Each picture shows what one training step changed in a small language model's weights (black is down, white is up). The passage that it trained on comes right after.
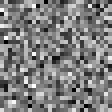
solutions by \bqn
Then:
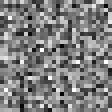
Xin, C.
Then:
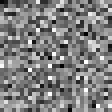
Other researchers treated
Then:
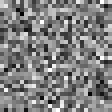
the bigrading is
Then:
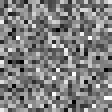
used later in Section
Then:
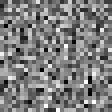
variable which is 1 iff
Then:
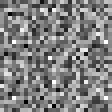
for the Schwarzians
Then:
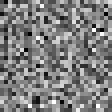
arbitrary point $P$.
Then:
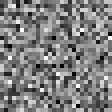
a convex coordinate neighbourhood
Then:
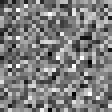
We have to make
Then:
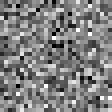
\right) -
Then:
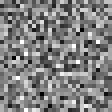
and \eqref{rough
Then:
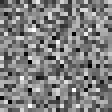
proof is presented in
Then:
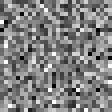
map defined by the above
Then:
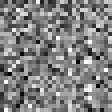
Let $\varepsilon\in
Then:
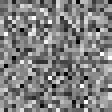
on these are given by
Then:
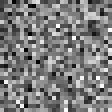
number $0$.
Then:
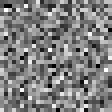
The computations are performed with
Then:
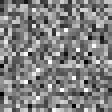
the source of the first
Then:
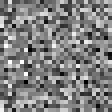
assume that the limits
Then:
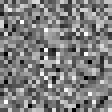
denotes the line segment
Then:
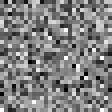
already present. Thus,
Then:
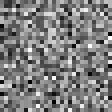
\alpha}$ submanifold
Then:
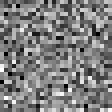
\caption{ }
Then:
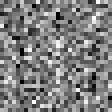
} s\in
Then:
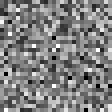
results, which focus on
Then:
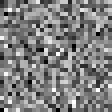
learning the best linear model
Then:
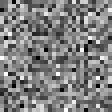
of this equation, we
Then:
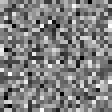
give. Examples include
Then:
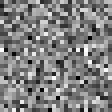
system of equations can be
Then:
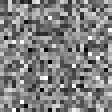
applicability of this
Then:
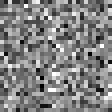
wide large deviations
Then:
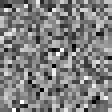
The linearization of the
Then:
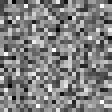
Gaussian shift by expanding
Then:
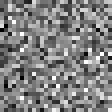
$$ which contributes to
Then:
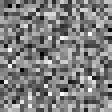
\newblock {\em
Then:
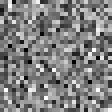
defined by $\age$.
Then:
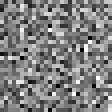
of $G$
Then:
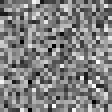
Navier-Stokes equations with
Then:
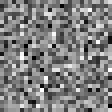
of publications
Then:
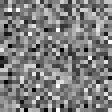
les sommes
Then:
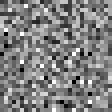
establish approximations as in the
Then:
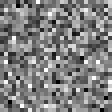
A})$. Denote by
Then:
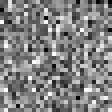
vector fields generated by the
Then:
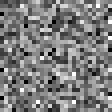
p,n$ satisfy
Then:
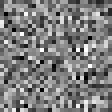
product of two normal matrices
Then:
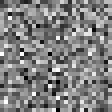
to enclose the
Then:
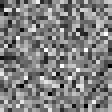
Mean Oscillation
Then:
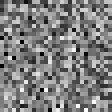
the standard representation of
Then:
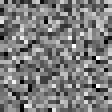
also $\phi\in
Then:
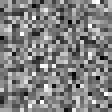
constant, for sufficiently large
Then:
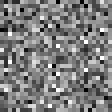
connection tiles, denoted
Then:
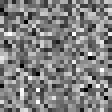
$\lbrace \Gamma
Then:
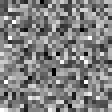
it to analyze the generalization
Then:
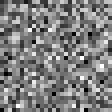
the beta function
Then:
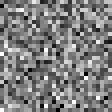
is a more general version
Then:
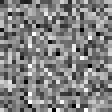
to determine whether the homeomorphism
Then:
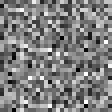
is not contained in
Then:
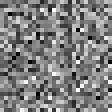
for a finite number of
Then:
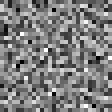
+ k \ge
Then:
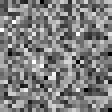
it played a useful
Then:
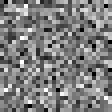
Dedekind complete
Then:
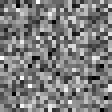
A$. Similarly, we
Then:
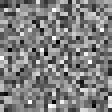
Fields and Their
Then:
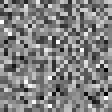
following diagram is commutative:
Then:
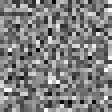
only recommends
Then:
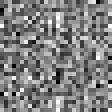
\leq i <
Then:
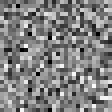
\textit{points of
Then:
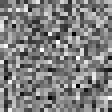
paper we consider such arguments
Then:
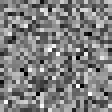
for simple permutations: every
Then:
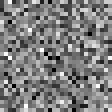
ideals on countable sets and
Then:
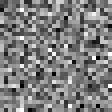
$G'$ is completely
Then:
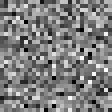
longitudinal and
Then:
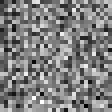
time derivative we can rewrite
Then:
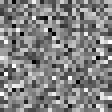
then $C_Y
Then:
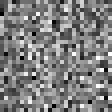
i_b$ where
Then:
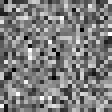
augmentation of three lines
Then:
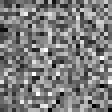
\ne 1$, which
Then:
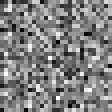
Riemann sphere cut along the
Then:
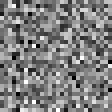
a positive constant depending on
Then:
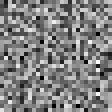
given is an analogue to
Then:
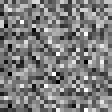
denotes the unit measure
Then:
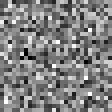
equivalent to the existence of
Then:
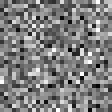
constant eigenfunction and an
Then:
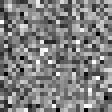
action, correspondingly.
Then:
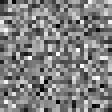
Cauchy sequence, and it
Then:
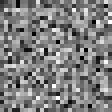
D-game and
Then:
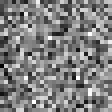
corresponding flows) is hence
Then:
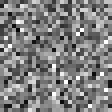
be a Jones
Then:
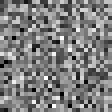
the nonexistence of Levi
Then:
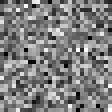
derivation of $A$
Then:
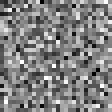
Specifically, the diffusion analysis
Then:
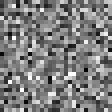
a p-form.
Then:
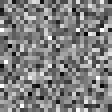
path exists, then we
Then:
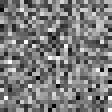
$i$ such that
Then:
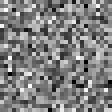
the annihilator
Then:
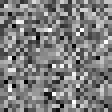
be a normal analytic subgroup
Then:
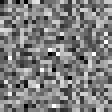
fully faithful,
